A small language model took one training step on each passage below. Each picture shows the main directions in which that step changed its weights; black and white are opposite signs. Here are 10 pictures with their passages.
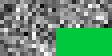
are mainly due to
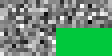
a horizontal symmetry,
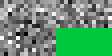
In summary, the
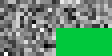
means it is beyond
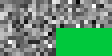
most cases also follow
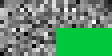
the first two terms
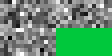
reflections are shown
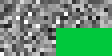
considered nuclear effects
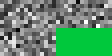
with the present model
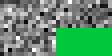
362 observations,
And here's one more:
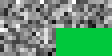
to be done for
